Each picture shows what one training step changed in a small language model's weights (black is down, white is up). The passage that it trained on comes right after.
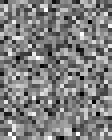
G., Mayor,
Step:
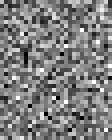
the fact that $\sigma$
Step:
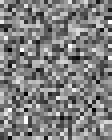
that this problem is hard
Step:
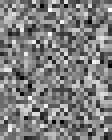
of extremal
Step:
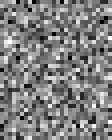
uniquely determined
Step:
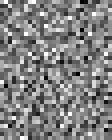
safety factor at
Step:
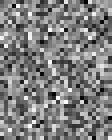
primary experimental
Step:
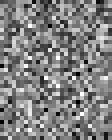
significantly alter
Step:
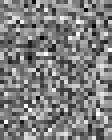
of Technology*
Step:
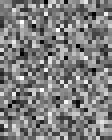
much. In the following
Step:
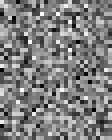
boundaryless case. The main
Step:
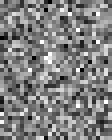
results of Conca,
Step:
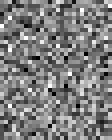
DRDY signal
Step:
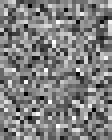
the cost of additional
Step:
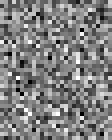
by reading the
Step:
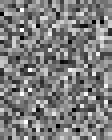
distribution of the lepton
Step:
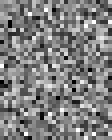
requiring them is
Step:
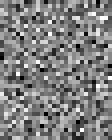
to note is that if
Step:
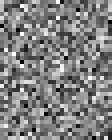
long enough to
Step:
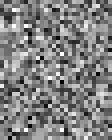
suffices to add
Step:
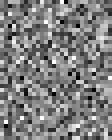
be understood in terms
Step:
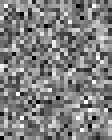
$t$. Each
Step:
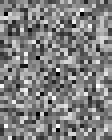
of the proximity of
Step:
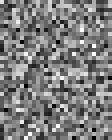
denotes the indicator of
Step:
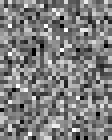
modulation and translation
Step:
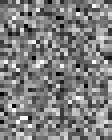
of its jumps,
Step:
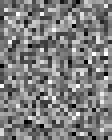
a plateau, which
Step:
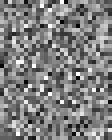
be equivalent at the
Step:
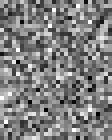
and Thomas paper
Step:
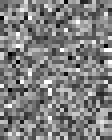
mobile applications
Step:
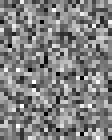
depends on the notion
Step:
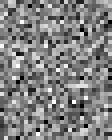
tests | Les
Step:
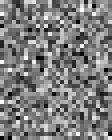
\dv is of
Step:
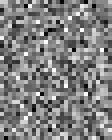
a run of the
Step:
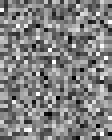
to the usual condition
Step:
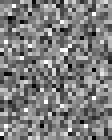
dofs of that
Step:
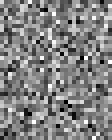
answer a number of
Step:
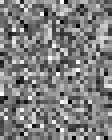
beam characteristics
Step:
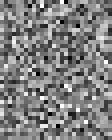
be a a formal power
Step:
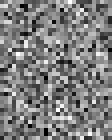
condition \textbf{(B)}
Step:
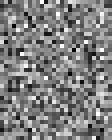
of CERN now
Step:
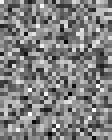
that $G$ is
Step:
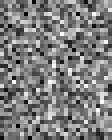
figure 1a, if
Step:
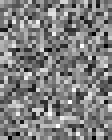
On the theory side
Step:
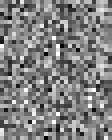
fluctuations in the
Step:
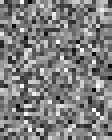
$b$ of size
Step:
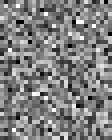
in the first person,
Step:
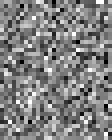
In particular, although
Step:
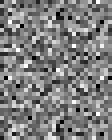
and the LHC,
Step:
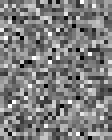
window coefficients
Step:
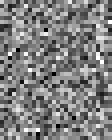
that the entries
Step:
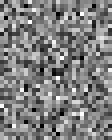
the uncertainty
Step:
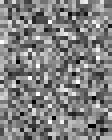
order to compute the
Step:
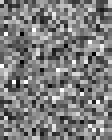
the proof of Proposition
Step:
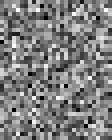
will be given using an
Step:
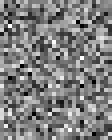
the Newton potential
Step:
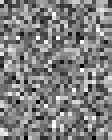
the differences between the two
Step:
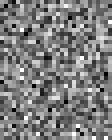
parameter $\epsilon$, the
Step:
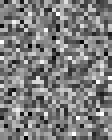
that Hamilton and
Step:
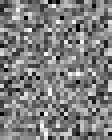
recoiling gas
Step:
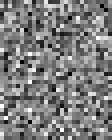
(where defined) for all
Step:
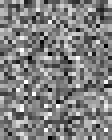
to occur at
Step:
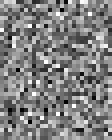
have a higher radius than
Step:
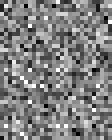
such $F_j$,
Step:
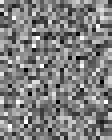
can give a direct
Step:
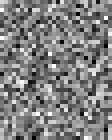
square shapes
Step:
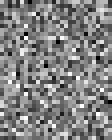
of the spin components
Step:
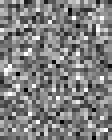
to determine the boundary
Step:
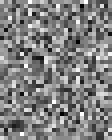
thank Richard
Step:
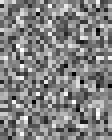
to the host
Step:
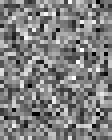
$D$, au sens
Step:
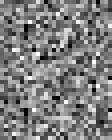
Let $\mathcal{M}$
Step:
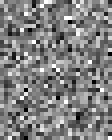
of $\bar Z$ is
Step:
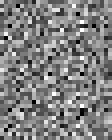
namely, those
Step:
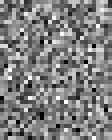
initial conditions of the form:
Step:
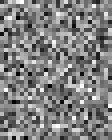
the $x$-axis
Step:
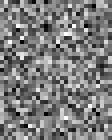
subgroup of \(
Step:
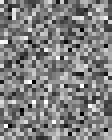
have essentially
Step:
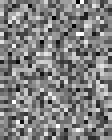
in the rest represent
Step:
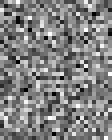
fdt}" is
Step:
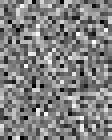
cycles. The
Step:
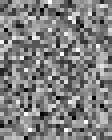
used both arms and
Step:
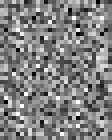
to the critical
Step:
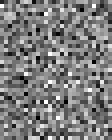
(d) $\forall
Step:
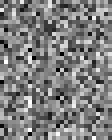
space $H(\sigma)$.
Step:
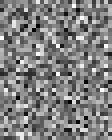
Decoupling the
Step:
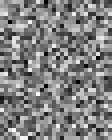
was used to identify the
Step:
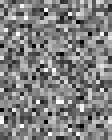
a Juan de la
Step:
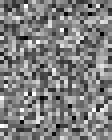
the patient by the
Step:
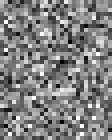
binary variables are
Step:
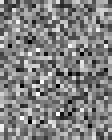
realize a quantum
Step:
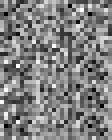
is not included in
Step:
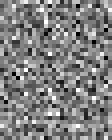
carries very
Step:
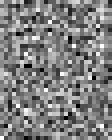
to generate some additional
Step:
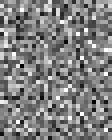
robustness analysis:
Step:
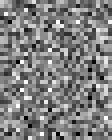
to incomplete
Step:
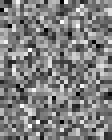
being used to set the
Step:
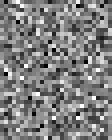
The critical coupling
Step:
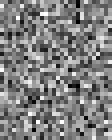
we restate the
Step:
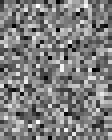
ensemble if they
